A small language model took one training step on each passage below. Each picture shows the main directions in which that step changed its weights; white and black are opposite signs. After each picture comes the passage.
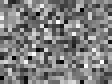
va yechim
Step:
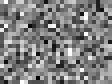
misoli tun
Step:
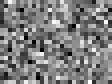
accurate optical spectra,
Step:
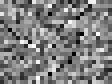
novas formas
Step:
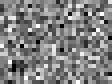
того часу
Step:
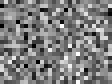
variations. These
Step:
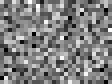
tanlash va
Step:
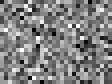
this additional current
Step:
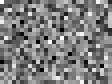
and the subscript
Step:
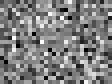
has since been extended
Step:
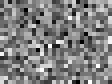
et al.
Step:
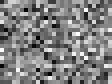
case particles leave
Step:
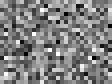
socialização dos
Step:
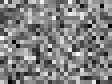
technology for
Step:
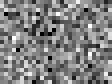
multi-path and
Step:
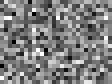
from achieving the
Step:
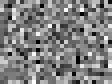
marta ekan
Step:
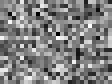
xud gar
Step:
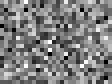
each feature interaction in
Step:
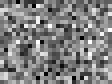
de Santo
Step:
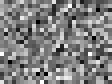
of a novel
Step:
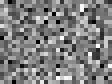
of the CP
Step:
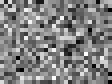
is just a
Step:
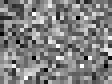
resolving Coulomb
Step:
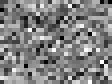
Rolle bei
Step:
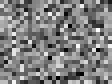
use of the polar
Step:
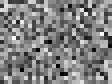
we have to
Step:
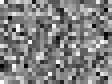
Landau level
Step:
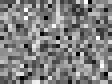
fluid mechanics.
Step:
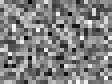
o que é
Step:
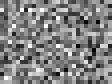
parameter $\lambda$
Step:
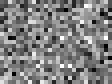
It is observed from
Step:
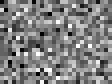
any one of
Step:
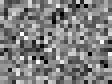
есть процент
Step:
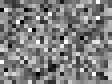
the time when the
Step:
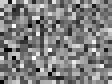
review of human and
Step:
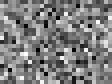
de Madrid,
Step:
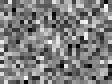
we are considering
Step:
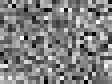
geometry. This situation
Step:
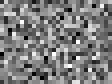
structural glass is
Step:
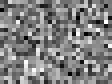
narrow tooth.
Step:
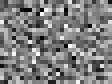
include pions in
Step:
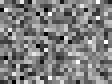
the detection of the
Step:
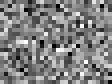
a wide set of
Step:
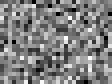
is somewhat
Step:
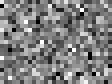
Markazlar uchun
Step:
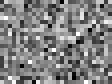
is more sensitive to
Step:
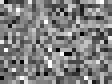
consentire una
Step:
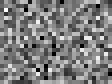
where the two
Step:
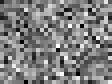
a quantum anomalous
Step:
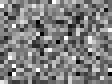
integration of science and
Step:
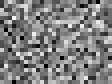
that of the
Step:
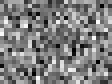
onder de
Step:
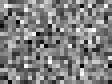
owing to
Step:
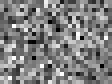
avoid reverse
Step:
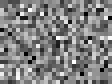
и номер
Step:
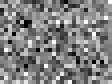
como procedimiento
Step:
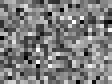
itself, which is
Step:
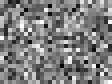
relevant events using a
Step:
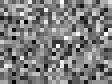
are due to the
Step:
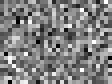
SM fields and are
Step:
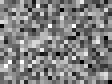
some key properties of
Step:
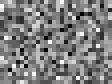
as the default
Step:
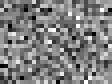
transition temperatures. This
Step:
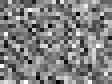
system, until
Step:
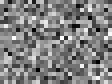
Let us analyze
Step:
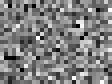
Pura do
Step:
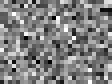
stellen also
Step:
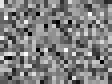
FM sites,
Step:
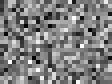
intrinsic absorption
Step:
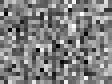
et la vie
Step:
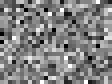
and the atoms is
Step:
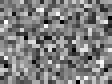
Note that the charge
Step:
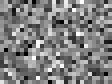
nos anos
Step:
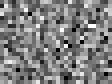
first interflash
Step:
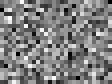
mode in the presence
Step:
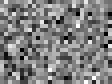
acordo com
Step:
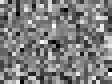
necessary). By having
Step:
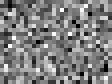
a Zeeman diagram
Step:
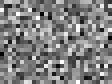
are traveling
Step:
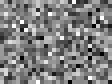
coordinates { ( 1
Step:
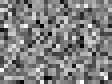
axis can,
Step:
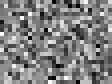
mehnat talab
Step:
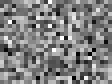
de collecter
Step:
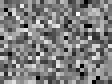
dynamics (see,
